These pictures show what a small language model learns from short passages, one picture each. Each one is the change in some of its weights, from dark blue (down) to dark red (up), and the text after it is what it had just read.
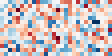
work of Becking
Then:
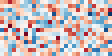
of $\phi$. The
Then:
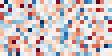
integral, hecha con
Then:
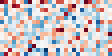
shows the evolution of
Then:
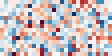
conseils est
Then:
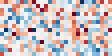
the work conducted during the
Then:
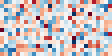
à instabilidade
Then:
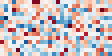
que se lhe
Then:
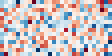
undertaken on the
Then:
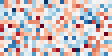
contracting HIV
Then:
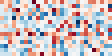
- Provides a
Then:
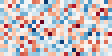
had been applied.
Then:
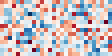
The family of all
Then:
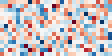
u$ strongly in
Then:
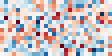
a smartphone
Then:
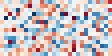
$1 \leqslant j
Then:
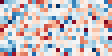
direitos fundamentais
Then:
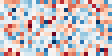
the sum of all $
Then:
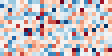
extraordinary stability
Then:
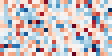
связи с
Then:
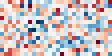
Methods of
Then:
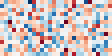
necessary and sufficient conditions in
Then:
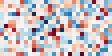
n$, we have
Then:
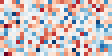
the main points for the
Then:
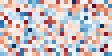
a local weak solution of
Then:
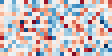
each enrolled
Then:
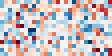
a role I have
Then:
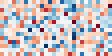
by polypropylene
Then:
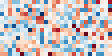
Casais et
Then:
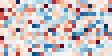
games. The
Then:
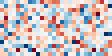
large number of Internet
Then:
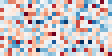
conjugate of the complex
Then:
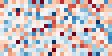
the dynamical wake
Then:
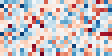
powerlessness in the
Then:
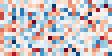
$\beta$ in case
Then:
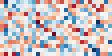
the viewpoint of
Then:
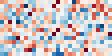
a further subsequence,
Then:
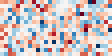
the subproblem in terms
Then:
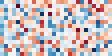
the agent are
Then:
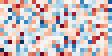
the simplicity of this
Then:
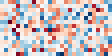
order to have linear
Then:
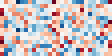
networks. I.
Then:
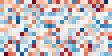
at the moment this paper
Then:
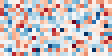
could be tailored
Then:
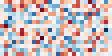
light upon the
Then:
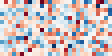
state measures for their rational
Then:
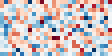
billion people.
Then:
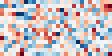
which are too fast
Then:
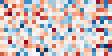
amliyat hech
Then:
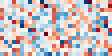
\), and even
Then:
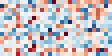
clearly evident from
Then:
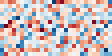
implies $\mtc
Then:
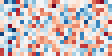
mathematical modeling,
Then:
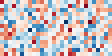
Втім у
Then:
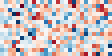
for another degree or
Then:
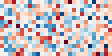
did not officially
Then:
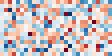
$v$ be a
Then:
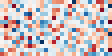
Years 9
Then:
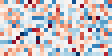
kg feed/1
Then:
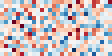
He concluded that
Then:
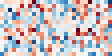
prepare some
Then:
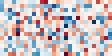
font use training sets
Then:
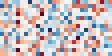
successfully active for
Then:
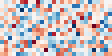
perderse algo
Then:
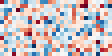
dient het management met
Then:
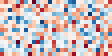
the optimal settings for
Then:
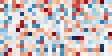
will show that the resulting
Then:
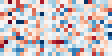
line (status field
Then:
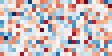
rate and can produce
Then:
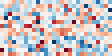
{\it order}
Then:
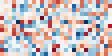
Lyumer ”
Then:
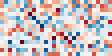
in Africa,
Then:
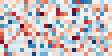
cast microstructure
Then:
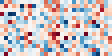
в детской
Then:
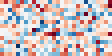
the basis of the original
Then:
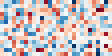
to understand how the
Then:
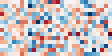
coordinate changes. It is
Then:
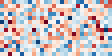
understood as the
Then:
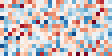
требую только
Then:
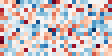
arguments. The following
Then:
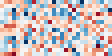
rings $Q$
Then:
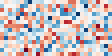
positions is understandable
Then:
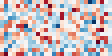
teachers are related to study
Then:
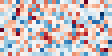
for a differentiated
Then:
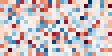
the server, see
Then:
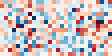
Court, p
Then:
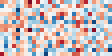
(يحي و
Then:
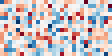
persistent both
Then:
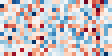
draws attention to how
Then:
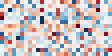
that results in the form
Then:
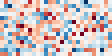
54 quantum
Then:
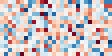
associated second-order differential
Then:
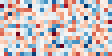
pre-Hilbert space
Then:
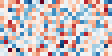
all complex $x$
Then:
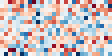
a tower of
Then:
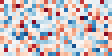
will clearly influence the
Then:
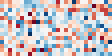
a set of edges
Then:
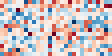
with left adjoints
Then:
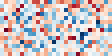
the property by which the
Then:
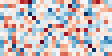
This last property follows directly
